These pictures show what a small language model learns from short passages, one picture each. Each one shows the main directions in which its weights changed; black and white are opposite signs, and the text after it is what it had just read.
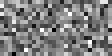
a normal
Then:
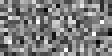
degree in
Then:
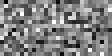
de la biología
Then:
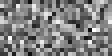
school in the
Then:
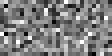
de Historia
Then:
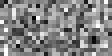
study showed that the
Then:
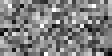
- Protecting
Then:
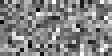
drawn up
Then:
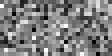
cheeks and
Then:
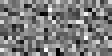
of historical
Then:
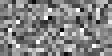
ser formales o
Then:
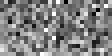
be a moral
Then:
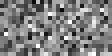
Score 1
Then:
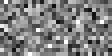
are unknown
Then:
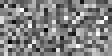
para uma população
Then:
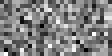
applied on
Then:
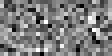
were trained to
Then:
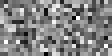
de inclusão
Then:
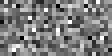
step, the
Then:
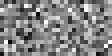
for $\phi
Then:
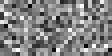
at email:
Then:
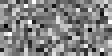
e tratamento
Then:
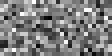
of aquatic
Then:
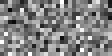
direitos de
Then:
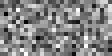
com o documento
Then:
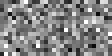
ini itu
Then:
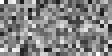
whether they
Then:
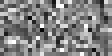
р. він
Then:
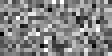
denn mit
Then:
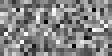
relation to the
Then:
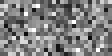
fikr va
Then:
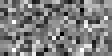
half of the
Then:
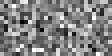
in moderate
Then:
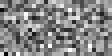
forjadas en,
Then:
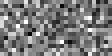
food into three
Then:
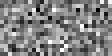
informed consent
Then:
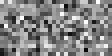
и хорошо
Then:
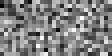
Components of
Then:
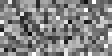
all relevant data
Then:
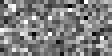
– praça
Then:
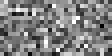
значений не
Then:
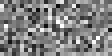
commands that
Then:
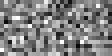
combined into a
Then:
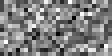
as the need for
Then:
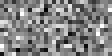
encontrados 18
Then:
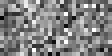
For the sake
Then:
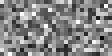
um consumidor
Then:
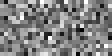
Modo di
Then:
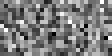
could be useful
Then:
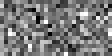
were separated by
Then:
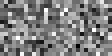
na qualidade de
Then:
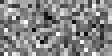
indien van
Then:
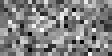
and it may be a
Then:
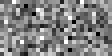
olish uchun
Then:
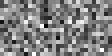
mild mental
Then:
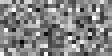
regression based
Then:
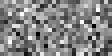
spread while the
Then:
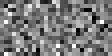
were suppressed
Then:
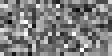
a apresentar
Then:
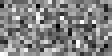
has become very
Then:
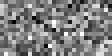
áreas de
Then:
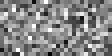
to transport and
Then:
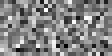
design of this system
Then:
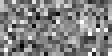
of DA to
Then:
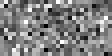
EM2 are
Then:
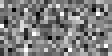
should not have been
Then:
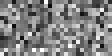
explored the
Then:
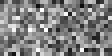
not generally
